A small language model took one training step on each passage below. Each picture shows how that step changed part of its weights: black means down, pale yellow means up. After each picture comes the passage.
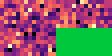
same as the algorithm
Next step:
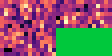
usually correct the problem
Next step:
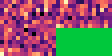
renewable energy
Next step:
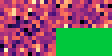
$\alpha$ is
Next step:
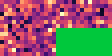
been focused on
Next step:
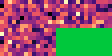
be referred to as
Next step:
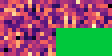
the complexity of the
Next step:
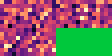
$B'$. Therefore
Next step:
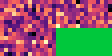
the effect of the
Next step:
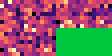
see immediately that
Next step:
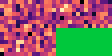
for some $\hat
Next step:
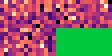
smear layer
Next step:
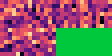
the complexities
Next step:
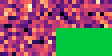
generic monoidal category
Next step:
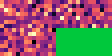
of the terms in
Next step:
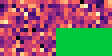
energy), and it
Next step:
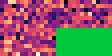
method. For the
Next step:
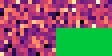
and Economic
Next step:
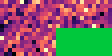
The distance between any
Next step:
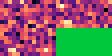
show that if
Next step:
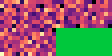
first found in
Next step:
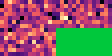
be related to a
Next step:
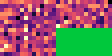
agreement in one
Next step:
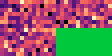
mathematical morphology technique
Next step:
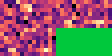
Suppose that and that
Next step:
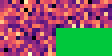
interest regarding the
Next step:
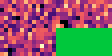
three different configurations
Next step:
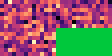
we can define a
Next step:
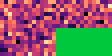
has a unique fixed
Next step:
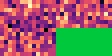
I , we get
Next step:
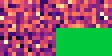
(de Man,
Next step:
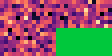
claim. Since
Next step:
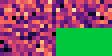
to the minimality
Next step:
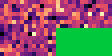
notion of convergence of
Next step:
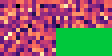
integration, and a
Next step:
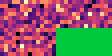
solution for integration of
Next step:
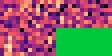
house tests were followed
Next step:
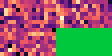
used in a particular
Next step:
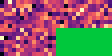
sufficiently small neighbourhood
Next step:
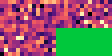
emotion with temporal
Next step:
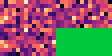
one critical point in
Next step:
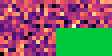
seismological research
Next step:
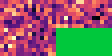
the data from the
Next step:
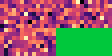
space for hierarchical
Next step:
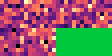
region lies along a
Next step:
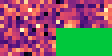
The paper is organized
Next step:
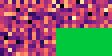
exists unique point
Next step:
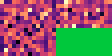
$D$ would
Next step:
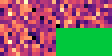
+ \alpha
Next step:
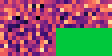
each other to a
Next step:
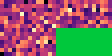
an infinite polynomial product
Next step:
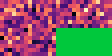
the same type as
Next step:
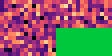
activities, the
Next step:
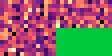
listeners on
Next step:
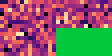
In the case of
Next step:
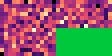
$r \in
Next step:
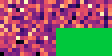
showed final body
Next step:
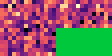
throw is either
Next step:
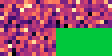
linked to shifts
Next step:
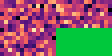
Verdet constant of
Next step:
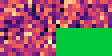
the forms $\forall
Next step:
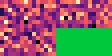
Repeat above
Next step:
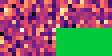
also offers academic
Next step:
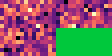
The proof of the
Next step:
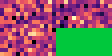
took part in
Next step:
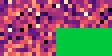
curves, we see
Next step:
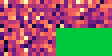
\log z}
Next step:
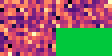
observed in 90%
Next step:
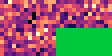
remains a major public
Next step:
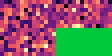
differential operators}
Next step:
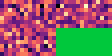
healthcare services,
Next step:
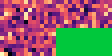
measured for different reduced
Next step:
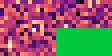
and post-test
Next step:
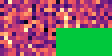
we can use the
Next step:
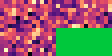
$\mathcal D$.
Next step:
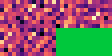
; \draw
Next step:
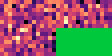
is at this moment
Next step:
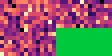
BSB adapted
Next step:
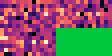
various applications of
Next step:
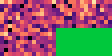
K. et
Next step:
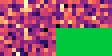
> \kappa$
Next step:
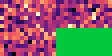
As a consequence of
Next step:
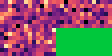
lose motivation.
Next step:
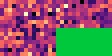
with the support of
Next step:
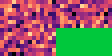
in turn, a
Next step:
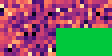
as the subset of
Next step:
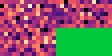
acquisition. All
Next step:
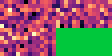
generated greater customer
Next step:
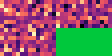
of signs of
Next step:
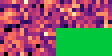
critical systems to the
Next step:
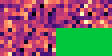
computation with a shock
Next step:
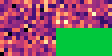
soil salinity
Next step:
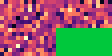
every $\eta
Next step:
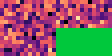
module costs and the
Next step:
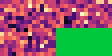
a complex amplitude
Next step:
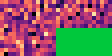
water resources systems of
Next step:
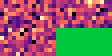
which doubly
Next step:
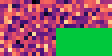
correspond to a label
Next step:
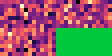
converter after
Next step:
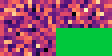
the same way as
